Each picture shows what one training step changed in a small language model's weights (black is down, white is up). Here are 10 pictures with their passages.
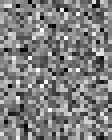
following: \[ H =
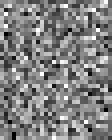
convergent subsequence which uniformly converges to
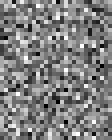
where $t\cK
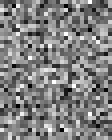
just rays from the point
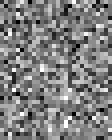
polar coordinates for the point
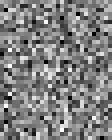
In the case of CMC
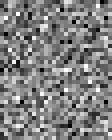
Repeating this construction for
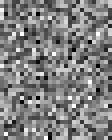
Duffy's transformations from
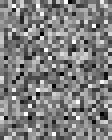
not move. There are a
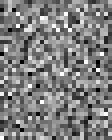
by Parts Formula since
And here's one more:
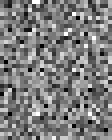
with comparison constants depending only on
